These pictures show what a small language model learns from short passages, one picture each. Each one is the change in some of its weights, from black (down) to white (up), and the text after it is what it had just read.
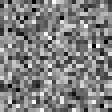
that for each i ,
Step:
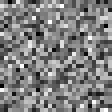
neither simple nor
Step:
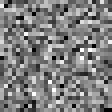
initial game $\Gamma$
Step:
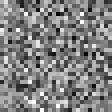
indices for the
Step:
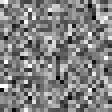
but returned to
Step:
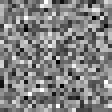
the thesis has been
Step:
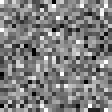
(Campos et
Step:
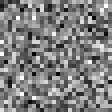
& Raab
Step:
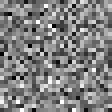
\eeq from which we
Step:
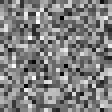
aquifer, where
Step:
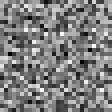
унинг асосий
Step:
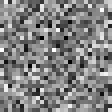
to be extreme
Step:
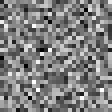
their jobs. This
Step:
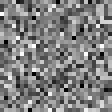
Solar PV
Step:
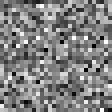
this experiment was collected from
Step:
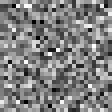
ham borki
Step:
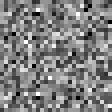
are presented in Figure
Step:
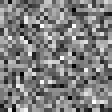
for a point $x
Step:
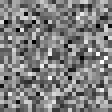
closed left invariant subspace of
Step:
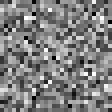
a domain $U$
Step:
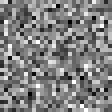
of both genders
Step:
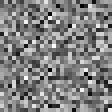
and so provide a
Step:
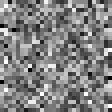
exhibited in the proof
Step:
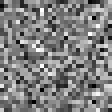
the Moon, associated
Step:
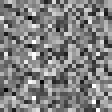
investitsiyalar va
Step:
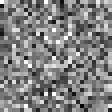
leads to premature
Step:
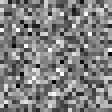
matrix by adding 2
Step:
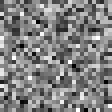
The first one relies
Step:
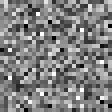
and usually requires the
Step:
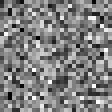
healing and higher
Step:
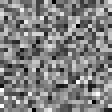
time or the company's
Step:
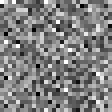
group and keto
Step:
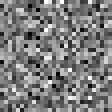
\in I$ and
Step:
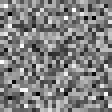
combinations of feed
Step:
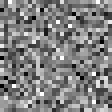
ideas sobre Teatro
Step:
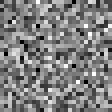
nuh nom"
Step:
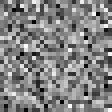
in a systematic
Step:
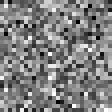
true if $\dim X
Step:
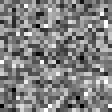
socialization between employees not
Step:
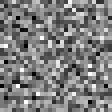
Outcome name
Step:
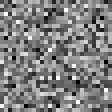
سنوات في
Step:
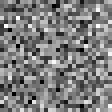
unei manifestări
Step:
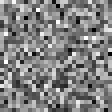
of the study was to
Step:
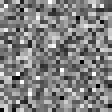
finding shows that,
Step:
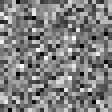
J Gnana
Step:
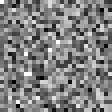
invertible. Thus we
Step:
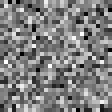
polynomial in $x$
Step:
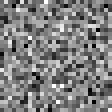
MC) may be
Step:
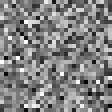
for relating the
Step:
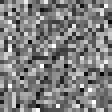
component, Shot
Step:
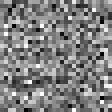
deal with the case
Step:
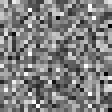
can be reduced by having
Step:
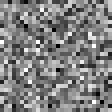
can facilitate the development
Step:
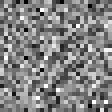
natural, however it was
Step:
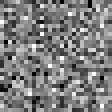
\item For every
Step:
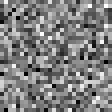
Child Sexual
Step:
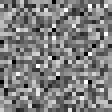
samples * 1.1
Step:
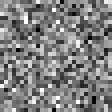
has emerged as a
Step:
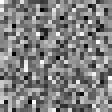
– це два
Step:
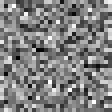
It has an area of
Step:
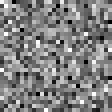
Going back to
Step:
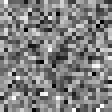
possible since the cell on
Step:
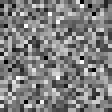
is partitioned into
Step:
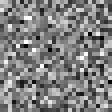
politics of the
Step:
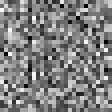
se sujeitem.
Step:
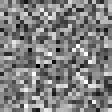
the administrative
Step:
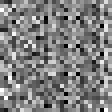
la necesidad del
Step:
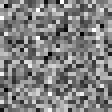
один із
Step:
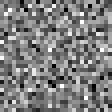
Select features for
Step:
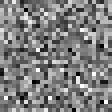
a dualizable
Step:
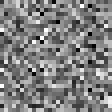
speakers, and
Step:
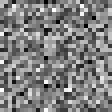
Ці гриби
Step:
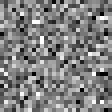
Le Bon, ein
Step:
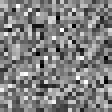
dissemination of scientific
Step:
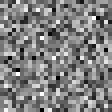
ketone <
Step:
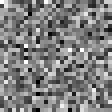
most to least reliable
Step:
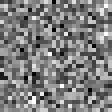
R$ we have $$
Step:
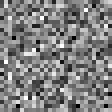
of oil and gas
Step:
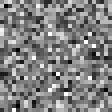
Метод полных
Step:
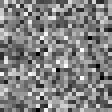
considerably more complex.
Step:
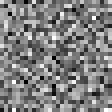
choose the one that leads
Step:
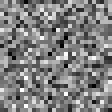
the financial reports
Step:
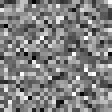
of the amplitude
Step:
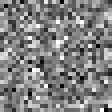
strongly disagreed
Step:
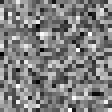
network, this could be
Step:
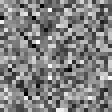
Learning for Engineering
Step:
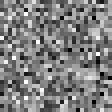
operațională fac
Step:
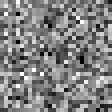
sociales; en
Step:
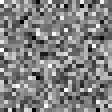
Annals and
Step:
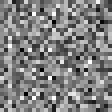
complex formation. The
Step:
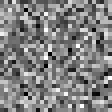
a technical contribution.
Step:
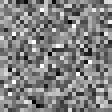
Since the single dose
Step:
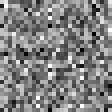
cost to fulfill the
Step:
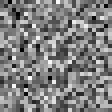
a research fellow
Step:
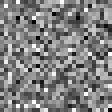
of copper or
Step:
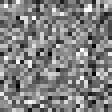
still be resolved by
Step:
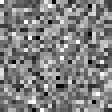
we see that the solution
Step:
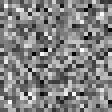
data of solution. For
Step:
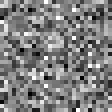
time-dependent partial
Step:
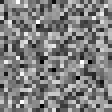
scenarios, creating
